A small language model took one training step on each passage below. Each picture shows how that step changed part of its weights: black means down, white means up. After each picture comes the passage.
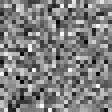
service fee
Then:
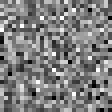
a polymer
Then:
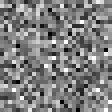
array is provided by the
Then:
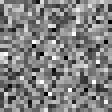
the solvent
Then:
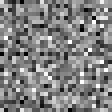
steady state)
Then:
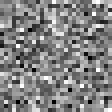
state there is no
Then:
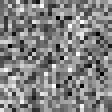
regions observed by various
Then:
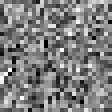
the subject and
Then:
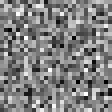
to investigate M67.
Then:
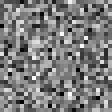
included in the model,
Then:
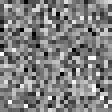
used to cut the
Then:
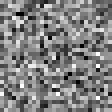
much larger public
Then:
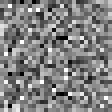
small noise (thermal
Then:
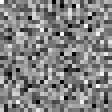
basis of SMA
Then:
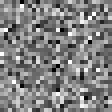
cursor position and
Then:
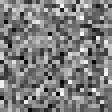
and visualising performance data
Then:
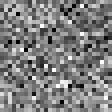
We have demonstrated that
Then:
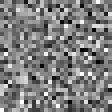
transition from the complex problem
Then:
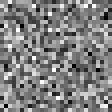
which also slows structure
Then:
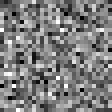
an H{\sc
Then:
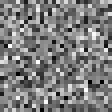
have improved the quality
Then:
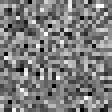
solution to this problem.
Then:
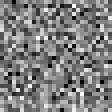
group. While this number
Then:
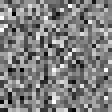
allowed. Thus,
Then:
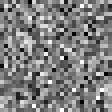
First, the same
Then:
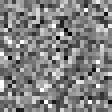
model (more details
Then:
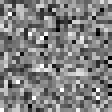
subsequent stage
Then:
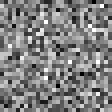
all fluxes are
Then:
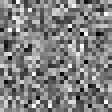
than the original images and
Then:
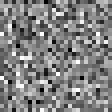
are almost identical
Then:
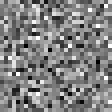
due to low energies of
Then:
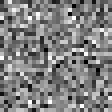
particular, BWM
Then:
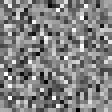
set A, and 20
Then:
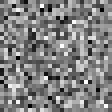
stars on low angular momentum
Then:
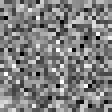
electron spin. The
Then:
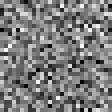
2017) but directly
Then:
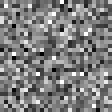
\hline Cost of
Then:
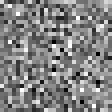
that mixing of the
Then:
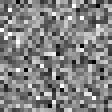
how to deal with
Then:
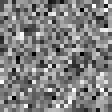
acquiring data
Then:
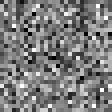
show protons
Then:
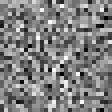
have shown here, that
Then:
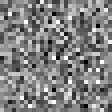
containing a compact
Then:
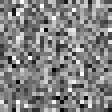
directly. This paper is
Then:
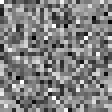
a monochromatic
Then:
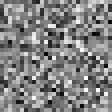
the region in the phase
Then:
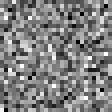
Stark shift does not
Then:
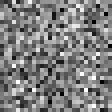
can be determined.
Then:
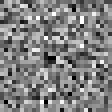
and EMS are
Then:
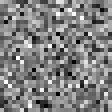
Ralph, and
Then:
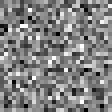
along this line, and
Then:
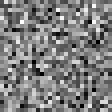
functions of $u$,
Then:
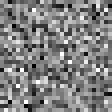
function given in Equation
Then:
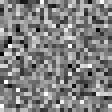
notions of probability density
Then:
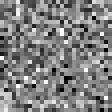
map is clearly a
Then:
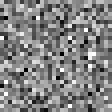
electron to a hole current
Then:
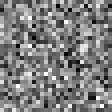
Diagonal ZZ
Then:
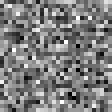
that the results between average
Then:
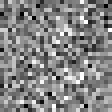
require to study large
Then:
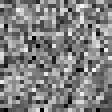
data influence function for
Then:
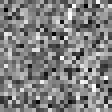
in causing the
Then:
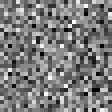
sensitivity at the level
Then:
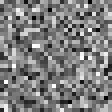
predictions of the strength of
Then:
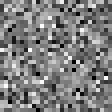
The fusion of
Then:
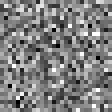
light. Solid
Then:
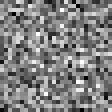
is simple by design.
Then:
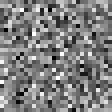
was includes in our
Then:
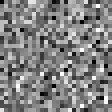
probable one, while
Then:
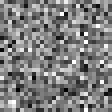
of charge-lattice
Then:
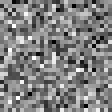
recently introduced for signal
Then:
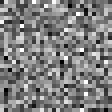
developed for runs at
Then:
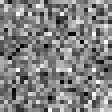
to form stationary
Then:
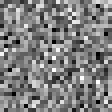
noting that for the
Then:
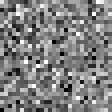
choice for all. Our
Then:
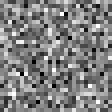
of the MEC
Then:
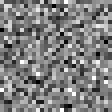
in every basis of
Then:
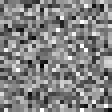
energy that causes the
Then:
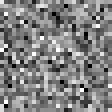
arbitrarily large.
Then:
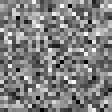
here is that, in
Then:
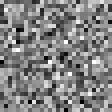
the following equations also
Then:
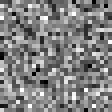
viewed as a certain
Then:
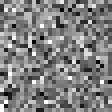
The pinning force
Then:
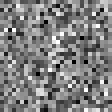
effects, we require the
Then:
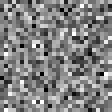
Furthermore, even with
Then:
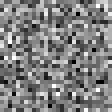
next section. Of
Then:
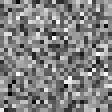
in alloys with
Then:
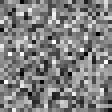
widths and branching
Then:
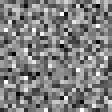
of the residuals
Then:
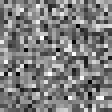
is assumed to be
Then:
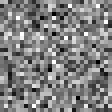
as is expected in the
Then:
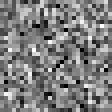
mass eigenstate,
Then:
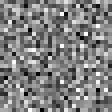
of the produced
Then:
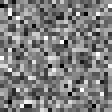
of Arrival
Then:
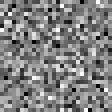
and bilinear
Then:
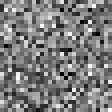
The total basis of
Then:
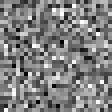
size of the accretion
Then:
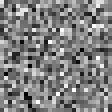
string unification,''
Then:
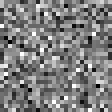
iteration converged for
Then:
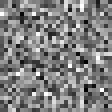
is set up by
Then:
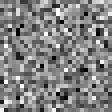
destination does not
